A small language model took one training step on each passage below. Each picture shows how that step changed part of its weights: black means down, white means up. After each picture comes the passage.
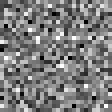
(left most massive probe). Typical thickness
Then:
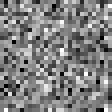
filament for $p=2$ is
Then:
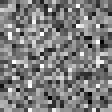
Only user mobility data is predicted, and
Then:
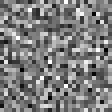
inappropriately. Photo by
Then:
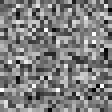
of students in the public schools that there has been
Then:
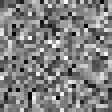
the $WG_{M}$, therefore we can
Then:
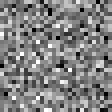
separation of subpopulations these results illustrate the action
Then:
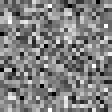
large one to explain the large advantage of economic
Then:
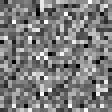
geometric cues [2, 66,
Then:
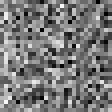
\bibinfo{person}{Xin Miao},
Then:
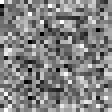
loose loops may open up to
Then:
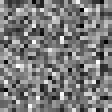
shown in Fig. 3(a). The
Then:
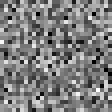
Azalee Bostroem}
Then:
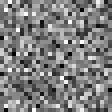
COMPASS: An ab Initio
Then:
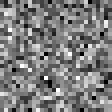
excess has the {\it same} energy shape towards
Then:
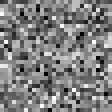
while supplementary decomposition tables, such as those
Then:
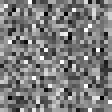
.$$ \indent With the use of
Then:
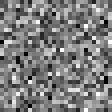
at Block level, and the cumulative results
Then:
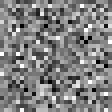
when combining collider searches and the correct
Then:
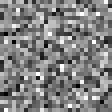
range for the procedure (e.g., three
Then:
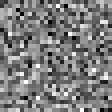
a photonic-plasmonic cavity
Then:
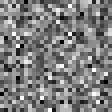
fast response. The devices have been fabricated in
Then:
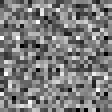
in excellent agreement with observations. So for both the
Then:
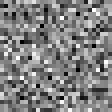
The filter consists of a laser diode with an
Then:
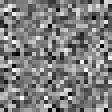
contemporary French countryside
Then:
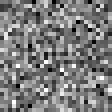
Xavier Andrade, David
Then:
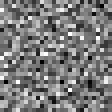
distance metrics, and SVM with different
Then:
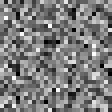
is $FF\alpha OS$ in
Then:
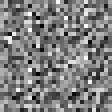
of Cited Documents: The total numbers
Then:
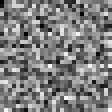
„cognitive load” of the
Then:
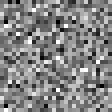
of the Republic of Uzbekistan:
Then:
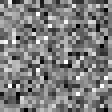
both non-zero components of the effective field
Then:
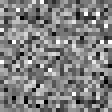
one. The concepts presented in the article have become
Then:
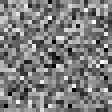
in other insular areas with similar climates,
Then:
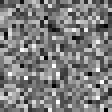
the light is primarily localized at the input
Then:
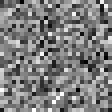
the addition of inorganic fertilizer alone
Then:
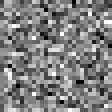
SIGCOMM community to address this issue
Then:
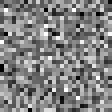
1553 number of (children) patients
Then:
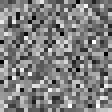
$\{\Sigma, A\}$, minimizing the
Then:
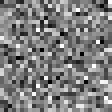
the experiment which reduced the number of subjects to 27
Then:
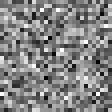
colonia was a new town, with
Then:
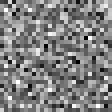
surface by FSB found to be decreased
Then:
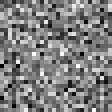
region (at the point of the onset of
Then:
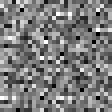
internal meridional circulation, however,
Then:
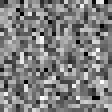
a system containing a reduced number of ions
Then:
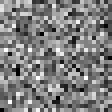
is the typical rank of a champion
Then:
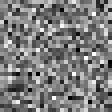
equipped language lab to ensure the optimal use
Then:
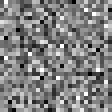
pre-test evaluation. Many students in the
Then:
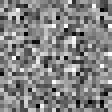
school facilities. This result agrees with
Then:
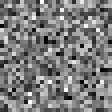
has lasted for a period of more than 5
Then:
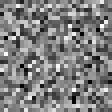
to more positive electronic word of mouth regarding
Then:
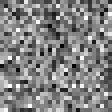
is a mixed ligand complex of the type
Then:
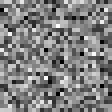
silica matrix is shown in the
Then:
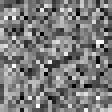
C(A, B) yields a higher value
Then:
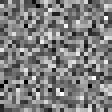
in speech foundation models (SFMs),
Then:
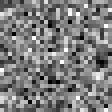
verbatim the principal noted "I
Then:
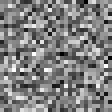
herhangi bir tahrifat
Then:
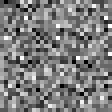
approaches yield closely agreeing results at all temperatures,
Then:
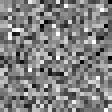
When $\boldsymbol{r}$ is too small,
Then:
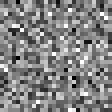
students may be more likely to remember concepts and
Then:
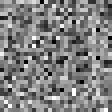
Lorentz gauge with $\xi = 1$ is
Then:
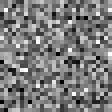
Quartus Prime 20.1 Lite
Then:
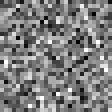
the mechanical response of this disordered network for
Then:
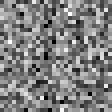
perform as it is intended and how the
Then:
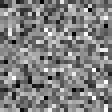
different values of $\theta_C$ for three
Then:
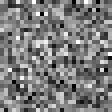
Despite their effectiveness, most previous works ignore the
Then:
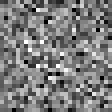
a position around the central hole of the torus
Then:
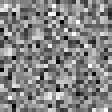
living with severe obesity.** Overweight and
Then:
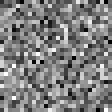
the weighting functions of mode $A$ as
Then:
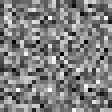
to Dec 2024 Study Patients The study will
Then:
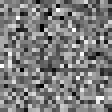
our main results) is shown as a vertical black
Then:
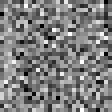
(HCS) which can produce much purer
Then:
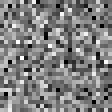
frames per second (FPS) on exploration
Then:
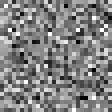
with Cu K α with wavelength $\lambda =
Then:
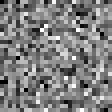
polynomials based on weighted enumeration of
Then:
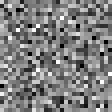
and Spontaneous emission are evaluated which described
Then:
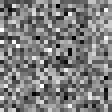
ứng dụng
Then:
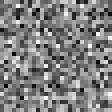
of the exciton cloud as a function of
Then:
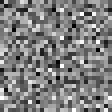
Metuge et al. reported that
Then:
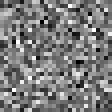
the acoustic Figure 3 Distribution and abundance
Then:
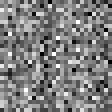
This line may be an internal or an external
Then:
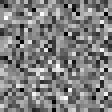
a NTN gNodeB and their
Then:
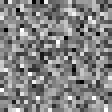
breaks one of the singlets since one
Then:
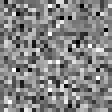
«to go to a country or place in
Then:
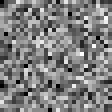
loading for UASB reactors are
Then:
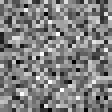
where $\Delta_{Nb}$ is the bulk
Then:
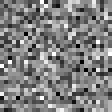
engagement of children increases, after starting school.
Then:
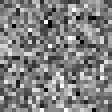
models do the analytical work. Providing effective
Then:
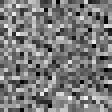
circle into a square of equal area, a relation
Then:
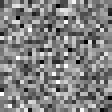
and exchanges trigger numbers with connected
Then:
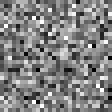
marriage and divorce is very
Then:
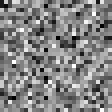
convey the importance of regions of a tree for
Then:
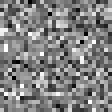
rhizome extracts revealed a moderate
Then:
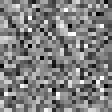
equal-time wave functions of much simpler bound
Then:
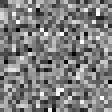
in Renningen, Germany. His
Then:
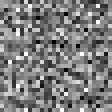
A.R.-G. Finally,
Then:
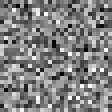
this was my context this summer, come close
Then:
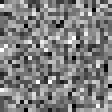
seeds. Overall, the total amount
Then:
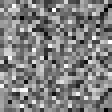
stability of the system. We have chosen
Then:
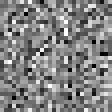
will allow for tighter experimental constraints on various
